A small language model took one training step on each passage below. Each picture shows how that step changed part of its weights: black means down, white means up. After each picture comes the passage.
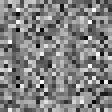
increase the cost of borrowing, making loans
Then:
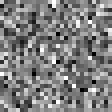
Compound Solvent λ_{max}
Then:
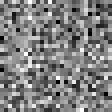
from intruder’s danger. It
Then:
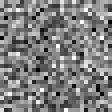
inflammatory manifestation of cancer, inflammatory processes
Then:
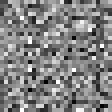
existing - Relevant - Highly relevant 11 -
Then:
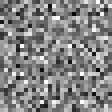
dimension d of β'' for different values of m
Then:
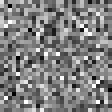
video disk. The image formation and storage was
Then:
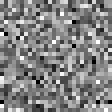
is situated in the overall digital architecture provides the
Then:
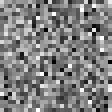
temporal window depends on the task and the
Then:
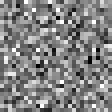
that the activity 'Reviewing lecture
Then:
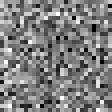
users who look at more content on each of their
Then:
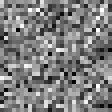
COVID-19 infection and were hospitalized.
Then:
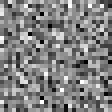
rating test. The Indian iron and steel sector's
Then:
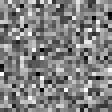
after trauma for patients from survivor
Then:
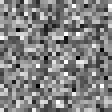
the observed value for the degree of hydrolysis
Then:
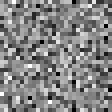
practical sample strategy, and each participant gave informed
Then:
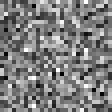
most of the companies' organizational cultures
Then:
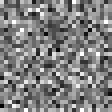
Awais Anwar^{*1},
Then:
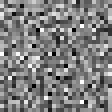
side of persons and defends the persons. In
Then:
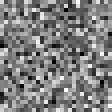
the coronary artery is
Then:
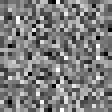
This article about the linguodidactics,
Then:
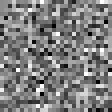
cardiovascular risk in high-risk populations.
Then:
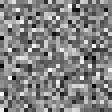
may directly threat to life safety in the field of
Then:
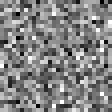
cooling rate is the second most critical factor that affects
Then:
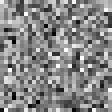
the case of reflection/refraction it is
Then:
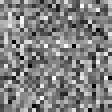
not apply only to higher integration density of
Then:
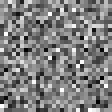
to assess the post operative risk by quantifying
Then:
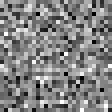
Incidence of tuberculosis in children depends upon the magnitude
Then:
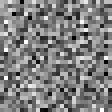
time management was critical to the successful completion of
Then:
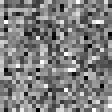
cotton varieties is very important (Asha
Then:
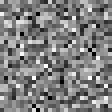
can with small adjustments have a great effect on
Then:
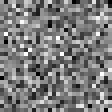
based on Task 5.2, and includes
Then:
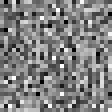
of Congress Numbering System.
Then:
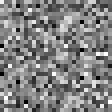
new corporate accelerators or open innovation programs.
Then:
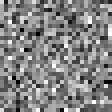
inspired from human collaboration: in order to improve
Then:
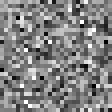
always been to protect the narrative from being damaged
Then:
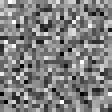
learning method or curricula found in the literature to
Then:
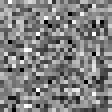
needed to be taken - for a good number of
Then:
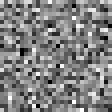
required a multi-disciplinary approach. Extraction
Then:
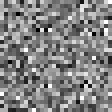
production profiles of the development strategy with two producers
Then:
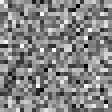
The elements mentioned represent basic principles that organisations can use
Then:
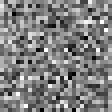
track. Inclusive education concludes that all
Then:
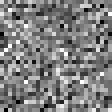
ever approached him in felicity of expression
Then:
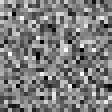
emergence of new ideas and views in society.
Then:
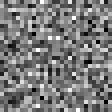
deaths in men. Fig. 1.
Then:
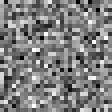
infrared radiation emitted from
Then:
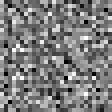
Summerfield G (2000) The
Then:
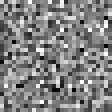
along the line and they change progressively while
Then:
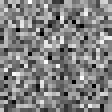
during milling, due to the presence of
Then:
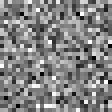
Raising the concentration in 5% steps every
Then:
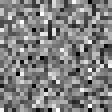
[1] Though plants have been used for
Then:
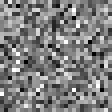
faster than traditional equipment (Klauser &
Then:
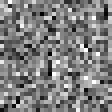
chosen to reduce tow slippage.
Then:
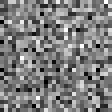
weaker interactions with a looser, longer
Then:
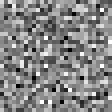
primary basis for the progressive decrease and complete
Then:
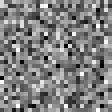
Almost all year long, flowers are
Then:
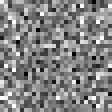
The results show that the variable of regional
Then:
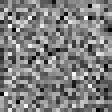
*Terc*^{-/-}), characterized
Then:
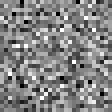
well as fermentation capacity and efficiency [3].
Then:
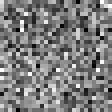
3D models that embed visual, semantic,
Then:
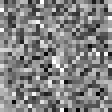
the realm of medical education use the single best
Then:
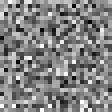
order to compare the white and colored noise
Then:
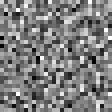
against the interests of the user or other stakeholders
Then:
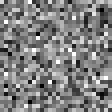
was changed twice a day. With the progress
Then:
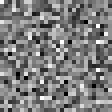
of Mersin University about privacy of
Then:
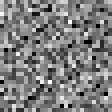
“recognition of prior learning”
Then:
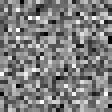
(FTIR) and Scanning electron
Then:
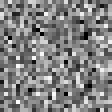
structures. The cost of this complexity can be slight
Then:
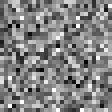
firstly analyzed contextually and secondly considered within
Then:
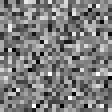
of each category) and configurations (distribution
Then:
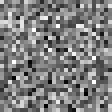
not used to working in a team; they are
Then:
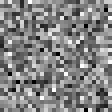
parameters in a custom config the `-c`
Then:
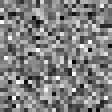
dismutase activities in lymphocytes ($P
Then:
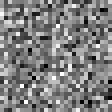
screw (DHS) is the best
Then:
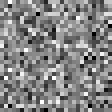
networks has captured the interest of industrialists and
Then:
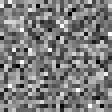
career path development, knowledge and skill transfer, job
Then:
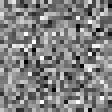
centres and in commercial areas the electricity peak loads
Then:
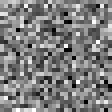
focus on exploited species and, through
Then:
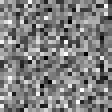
plan's practicality and relevance make it a valuable
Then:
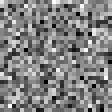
corresponding control bands from a population of healthy subjects
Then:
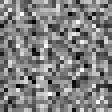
falls to 19.6% and
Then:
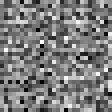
Titmus Stereo Fly 14
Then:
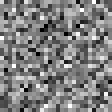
the Republic of Moldova, July 2002,
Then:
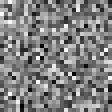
model will achieve accuracy, sensitivity, specificity,
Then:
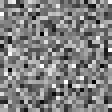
staff exhaustion 4.20
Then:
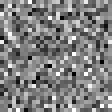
lake). This sub-district has
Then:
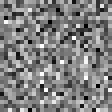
cores, and the available memory, divide
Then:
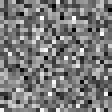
Costa, Faria and Neto
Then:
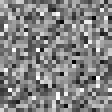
This is consistent with previous research that suggests employees'
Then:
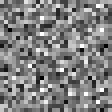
of an unnatural amino acid ester
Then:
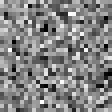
species and even within the same species from one individual
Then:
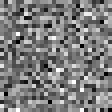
tows were suspended in the
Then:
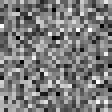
the production of societally relevant research and academic
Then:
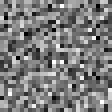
battle of Lepanto. After
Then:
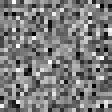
respectively. Figure 3. Illustration of
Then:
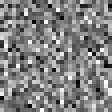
with Xi Jinping at its core
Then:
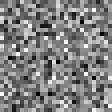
be sure that the universe will end
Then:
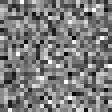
Au+Au running, the projected
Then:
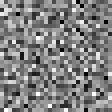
unconstrained optimization problem, the
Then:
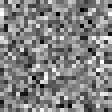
forming due to the low temperatures. This makes
